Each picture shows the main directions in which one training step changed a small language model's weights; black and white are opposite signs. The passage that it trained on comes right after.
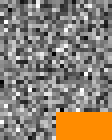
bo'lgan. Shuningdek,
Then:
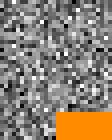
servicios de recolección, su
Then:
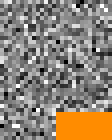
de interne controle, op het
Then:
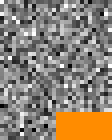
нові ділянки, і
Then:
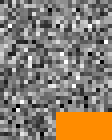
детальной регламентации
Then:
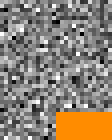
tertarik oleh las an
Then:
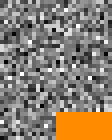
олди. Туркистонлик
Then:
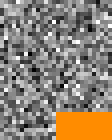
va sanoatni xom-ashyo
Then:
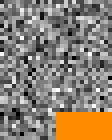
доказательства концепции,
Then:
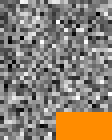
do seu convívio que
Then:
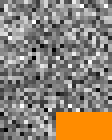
lozim. Xulosa qilib
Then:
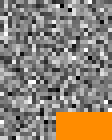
tan jarohati olish kabi
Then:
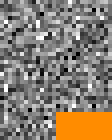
J. Domaniewski,
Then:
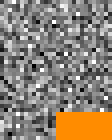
di orientare la percezione della
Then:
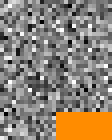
культуры, которую
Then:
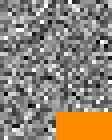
asesoramiento psicológico y
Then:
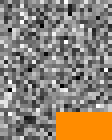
de Consejo Popular,
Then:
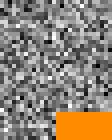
hajmiga nisbatan 3
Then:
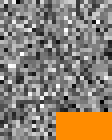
KFS unterstützt
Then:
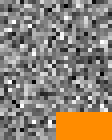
фідуціарій виступає
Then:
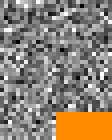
ponto que não há uma relação
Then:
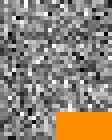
como foco principal de sua
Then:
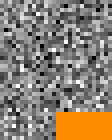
e os fenômenos, como
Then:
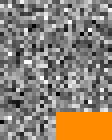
Arcawinara Bekasi*.
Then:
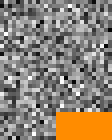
muvofiq. ayol kishini
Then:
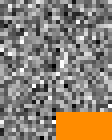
guruh (elita va noelita)
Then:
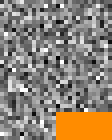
alandaki araştırmalar
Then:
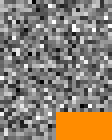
rendahnya kesadaran
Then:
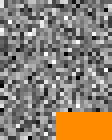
de cuentas y notas informativas
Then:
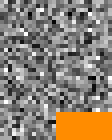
[9] Esta nova concepção de
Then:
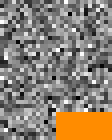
tasks, case studies,
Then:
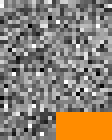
apreciar estas dos figuras
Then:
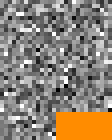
des syntypes:
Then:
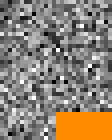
e o transporte, só
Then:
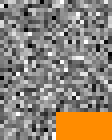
the area of the proposed
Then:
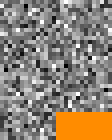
durante a distribuição dos
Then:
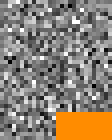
группы, так как
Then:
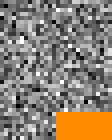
crítica (deficiencias
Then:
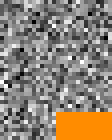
своим поведенческим и
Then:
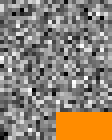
epidermis, shish,
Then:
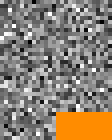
сентябргача бўлган
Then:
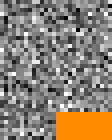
para a consciência de um narrador que
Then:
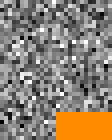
em uma revisão integrativa da
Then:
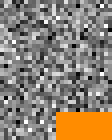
o bien, como también lo
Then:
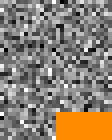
5. Boltaevich, N.
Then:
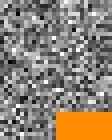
ҳам у ўзи излаган
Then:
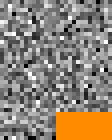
результате боевых
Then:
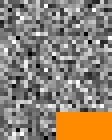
que este conocimiento debe ser
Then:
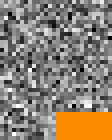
с определенной базой,
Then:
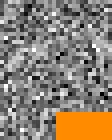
yillar davomida shakllangan
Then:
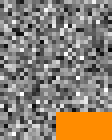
recomendación Híbridos
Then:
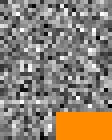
productie In bovenstaande
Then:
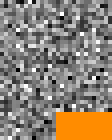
Niğde 541 Sarı
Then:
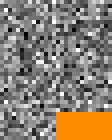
do vestibulo muito
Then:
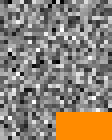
og'rig'i yoki
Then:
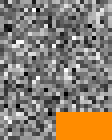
vazifalar mazmunidan kelib
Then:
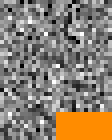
al porcentaje anterior.
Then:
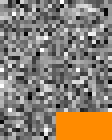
proteção policial, quando
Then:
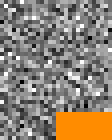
OR : Timber Press,
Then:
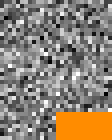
M.; GONÇALVES,
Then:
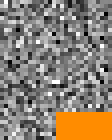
qo'llanilgan mashqlar
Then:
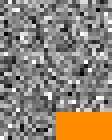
and evaluate professional
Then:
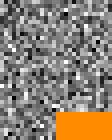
lakosoknak, akik
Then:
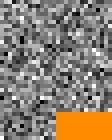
bakalım nereye
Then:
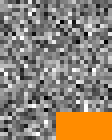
искусства народов Востока
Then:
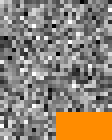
período do progresso por
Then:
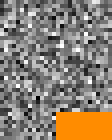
газа из уретры. В
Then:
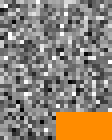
fanga pedagoga va o'zi
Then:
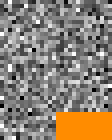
da análise do conjunto das
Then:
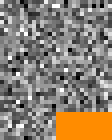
development center, the
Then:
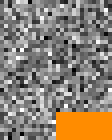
Mammals of Central
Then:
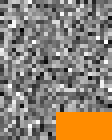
par la suite un développement
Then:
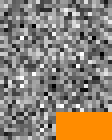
describes how to carry
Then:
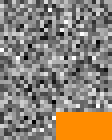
experience in Ukraine.
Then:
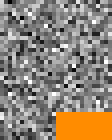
que os ambientes formais proporcionam
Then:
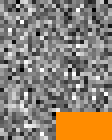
comentario, es decir, del
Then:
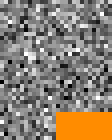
de Ideación Suicida de Beck
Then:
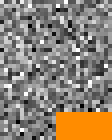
также дается ряд
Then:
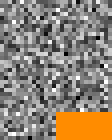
ales că nu este susținută
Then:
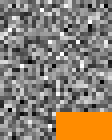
А. З., Бузруков
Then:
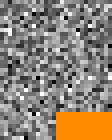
manbai, balki strukturaviy
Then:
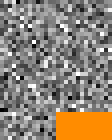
ser reorganizado para ser tão
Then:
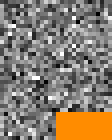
аҳоли орасида мева
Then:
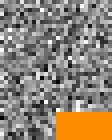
tarixi. 4-5 Qism.
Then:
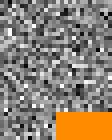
sensorialidade. A pontuação
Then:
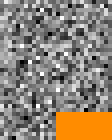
tinggi di luar negeri,
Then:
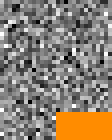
как любой ответ,
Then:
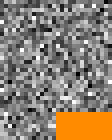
groasă și mai
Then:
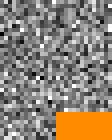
vero (simbolo della
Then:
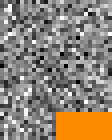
кўрсатган дарвоза
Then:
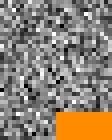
sănătate mentală.
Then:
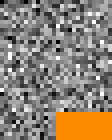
correctness, sweet
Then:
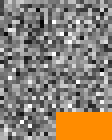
esa mamlakat kapital
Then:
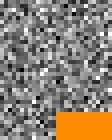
veya diyet terapisinin
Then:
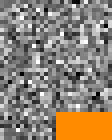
bağlamda önemli
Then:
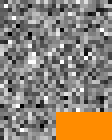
Его представители
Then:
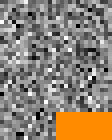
77. Rakhimova D.
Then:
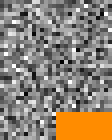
орқали ўқувчининг
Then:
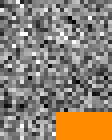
сечових шляхів [1].
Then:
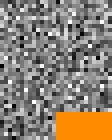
en un ambiente apto para el
